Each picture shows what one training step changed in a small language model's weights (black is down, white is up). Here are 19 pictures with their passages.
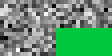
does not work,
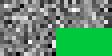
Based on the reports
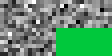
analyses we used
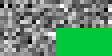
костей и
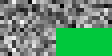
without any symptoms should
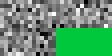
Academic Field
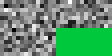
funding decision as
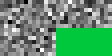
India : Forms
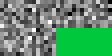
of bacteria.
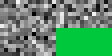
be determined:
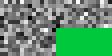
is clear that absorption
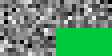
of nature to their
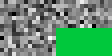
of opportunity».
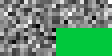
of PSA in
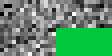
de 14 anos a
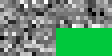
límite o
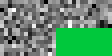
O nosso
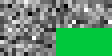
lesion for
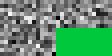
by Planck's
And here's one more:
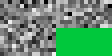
que a noite
